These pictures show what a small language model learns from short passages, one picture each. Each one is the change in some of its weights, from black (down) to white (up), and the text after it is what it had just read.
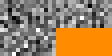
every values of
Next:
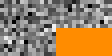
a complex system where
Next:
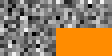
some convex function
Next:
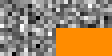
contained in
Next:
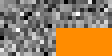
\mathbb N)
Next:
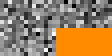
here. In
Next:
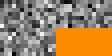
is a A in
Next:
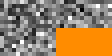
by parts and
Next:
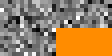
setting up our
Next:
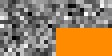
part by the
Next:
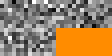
class of functions,
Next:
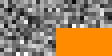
that there exists a
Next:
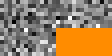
a cubic
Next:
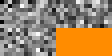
inner product.
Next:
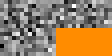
time series of
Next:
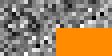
over all such
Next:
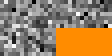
\ee with the
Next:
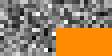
follows. For a
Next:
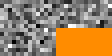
we denote by
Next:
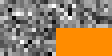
\ee It follows
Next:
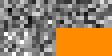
their moduli are
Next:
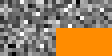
in Section 4 of
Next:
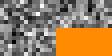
grading by the
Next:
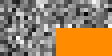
of formal group
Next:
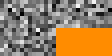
respectively. These
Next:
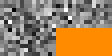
longer data
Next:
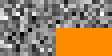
generated by
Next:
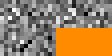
$$ \forall
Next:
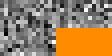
the determinant of
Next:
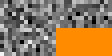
going to find
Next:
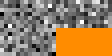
in estimated
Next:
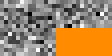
solutions was not
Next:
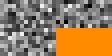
In order to do
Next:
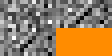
| \tilde
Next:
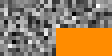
the result by Lemma
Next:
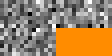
of trace
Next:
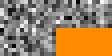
not make
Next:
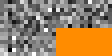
We use notation
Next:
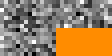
unique up to isomorphism
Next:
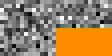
supply every
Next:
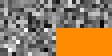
the assumptions
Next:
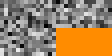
the inner product
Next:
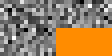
any $N$
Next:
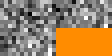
bounds on
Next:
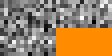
the unit
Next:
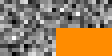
Let $B =
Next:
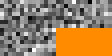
manifolds which
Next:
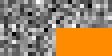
of the small and
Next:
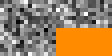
introduce an
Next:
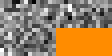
Suppose $\vec
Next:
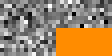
its algebraic,
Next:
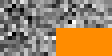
more and more simple
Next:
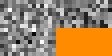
the water
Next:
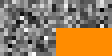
show that full
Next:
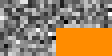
determinant of the
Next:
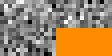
the degrees
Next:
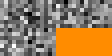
integration goes
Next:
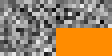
the binary
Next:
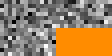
a stable
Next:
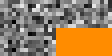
and slowly
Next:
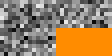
model of which the
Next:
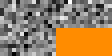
\cup (B
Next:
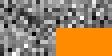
that these values of
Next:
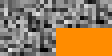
the definition of
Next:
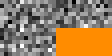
vertex $v$.
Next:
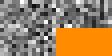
as well.
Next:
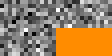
a continuous convex
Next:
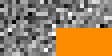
a unit.
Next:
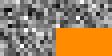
has been proved
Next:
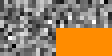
with respect to product
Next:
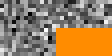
a standard
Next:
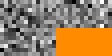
that every real group
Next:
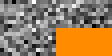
following corresponding result for
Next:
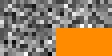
= \langle \,
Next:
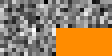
ensure that
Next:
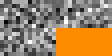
only if the map
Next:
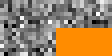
will assume that the
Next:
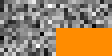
we can obtain the
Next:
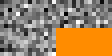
$W$ which
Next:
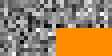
the trace of
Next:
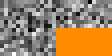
the train
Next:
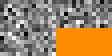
$I$ and
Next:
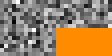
and the vertical
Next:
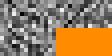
smaller than a
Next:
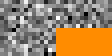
Its elements
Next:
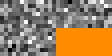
instead of
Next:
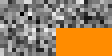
assuming that the
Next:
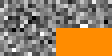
recent result
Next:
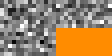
not by 1.
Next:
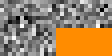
set $S$
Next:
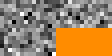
\in \Z
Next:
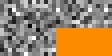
To each vertex
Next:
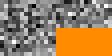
time of a
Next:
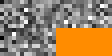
whose we are
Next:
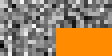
general, in the
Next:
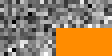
a splitting
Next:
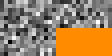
with $H$
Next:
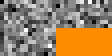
due to the
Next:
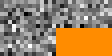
for single
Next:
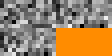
and to the
